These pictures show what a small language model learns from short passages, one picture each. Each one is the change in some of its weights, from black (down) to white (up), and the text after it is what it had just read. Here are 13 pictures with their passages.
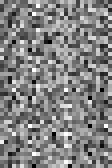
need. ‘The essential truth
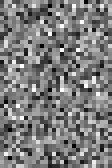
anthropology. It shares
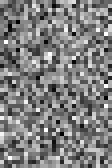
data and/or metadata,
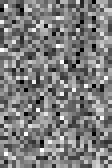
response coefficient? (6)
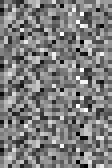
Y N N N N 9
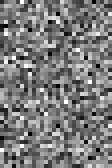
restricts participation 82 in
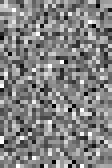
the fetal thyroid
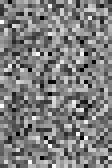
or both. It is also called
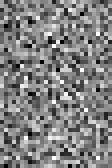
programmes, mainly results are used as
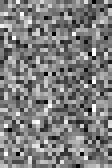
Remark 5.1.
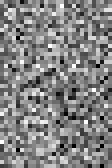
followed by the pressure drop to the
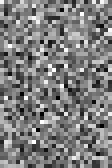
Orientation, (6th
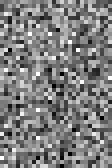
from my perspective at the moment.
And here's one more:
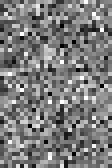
to translate Simpler data
